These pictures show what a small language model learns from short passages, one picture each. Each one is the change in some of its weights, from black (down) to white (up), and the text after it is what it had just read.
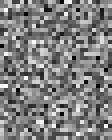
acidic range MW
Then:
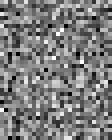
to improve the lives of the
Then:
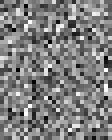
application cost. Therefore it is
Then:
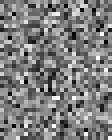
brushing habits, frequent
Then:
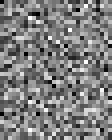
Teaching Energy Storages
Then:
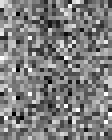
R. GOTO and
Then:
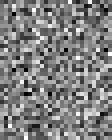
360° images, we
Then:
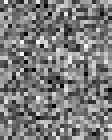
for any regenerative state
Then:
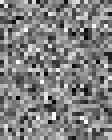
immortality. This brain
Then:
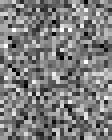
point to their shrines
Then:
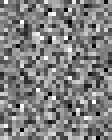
acquired immunodeficiency
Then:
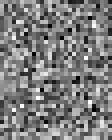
purity was checked by
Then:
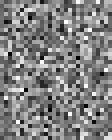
Nepal’s Development
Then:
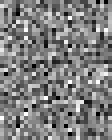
data at the n th frequency
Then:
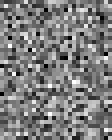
security and energy independence have
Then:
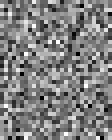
intensity drops and the narrow
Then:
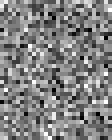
body weight. The extracts of
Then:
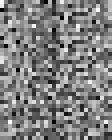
strategies. Garg and
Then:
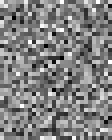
values of S/N ratios
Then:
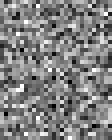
los centros de
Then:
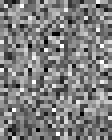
strengths and limitations of each
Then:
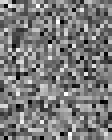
prototypes (hence the
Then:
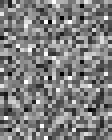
due to a lack of
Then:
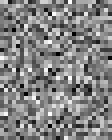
university. Another problem has been
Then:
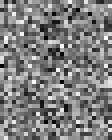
by Hipos and
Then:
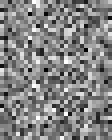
Behavioral and Social
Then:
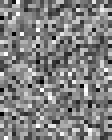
its usefulness in assessing extreme
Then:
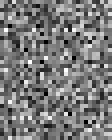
to do is send them
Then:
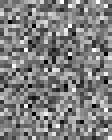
Irene 'Irene's
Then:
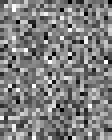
was removed and cells were
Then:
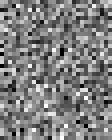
and their dynamic development,
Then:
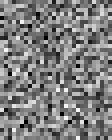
individual applications, however as shown
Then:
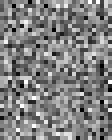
comprises the set of feasible
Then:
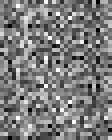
e.g. rare earth
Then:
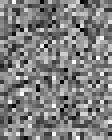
order to make full use of
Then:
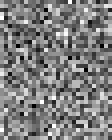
of this study are available from
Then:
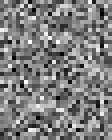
itself. All these polar
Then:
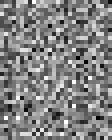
representations of trans identities
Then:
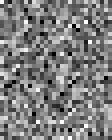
may be given as examples of
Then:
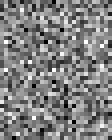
his analysis of how people
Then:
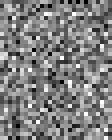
of the body. Especially
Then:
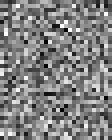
sex are supplemented with
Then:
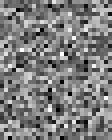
an exciting few months since
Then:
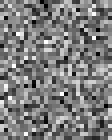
for camelids was
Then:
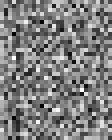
the timing of the original
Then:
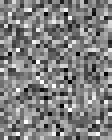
wrote about freedom
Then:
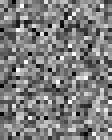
darkest). Figures
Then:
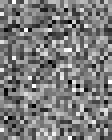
schemes to meet the increasing
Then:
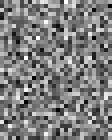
of the enduring constancy
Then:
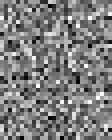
event that a third State involved
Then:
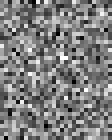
scientific community in defining strategies
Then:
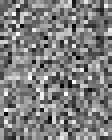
were complicated [31],
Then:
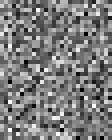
have the effect of an action
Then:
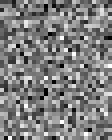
result is a complex process that
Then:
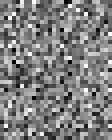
Omar *et al.*
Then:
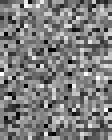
(full maturity),
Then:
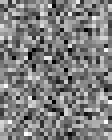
solution. Indeed, a
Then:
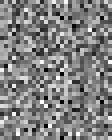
in the context of major
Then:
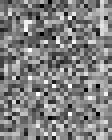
Even then we have complete
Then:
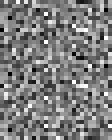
The mean score obtained for
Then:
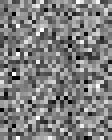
8.7%, respectively
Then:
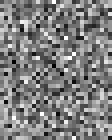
the paper titles.
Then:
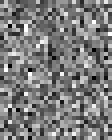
On the other hand, if
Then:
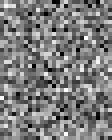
Sciences, Professor
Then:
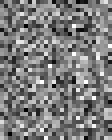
Table II: Comparison of baseline
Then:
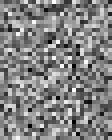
nice notebook or
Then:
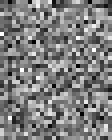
topics and outcomes The training covered
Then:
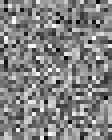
Chronic Treated
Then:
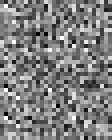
a power reduction technique is presented
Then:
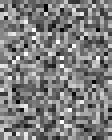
is the key enzyme
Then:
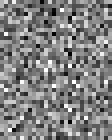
appear to be a violent
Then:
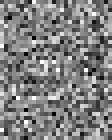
of 30 subjects each: Group
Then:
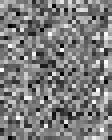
redundancies to represent
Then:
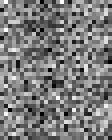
Passive AP
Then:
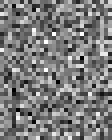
to obtain the optimal estimation based
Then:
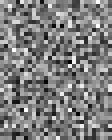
was the Rivergate
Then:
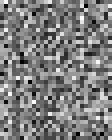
the strategic research programme. The
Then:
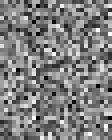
a Junior Research
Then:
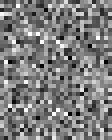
are spelt the same but
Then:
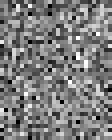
By participation, you will contribute
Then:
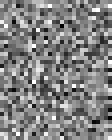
on its serial nature and
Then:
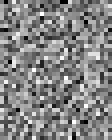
trimester of pregnancy and
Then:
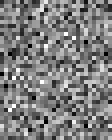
fracture is domainant failure mechanism
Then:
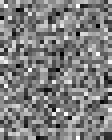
this pmol/L
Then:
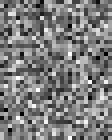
I can manage classroom activities effectively
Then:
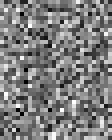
to identify 40 API operations
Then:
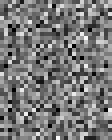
solve the integral in
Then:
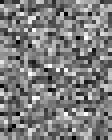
Table 4. Output
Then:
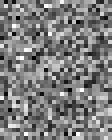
in solution and attempts have
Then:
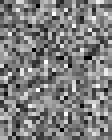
in the birds.
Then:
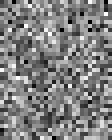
he was sanctioned
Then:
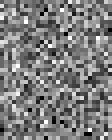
author is a civil
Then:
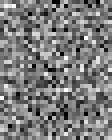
Sciences, Professor Department
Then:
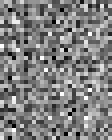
EXAMPLES In
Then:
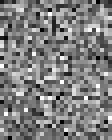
aluminum and steel
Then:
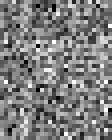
shifted to below those in
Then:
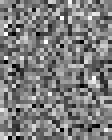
that the curvature of
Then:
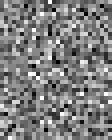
socio demographic variables by using frequency
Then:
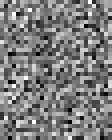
to develop and evaluate a
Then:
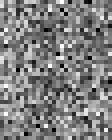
N. The remaining N was
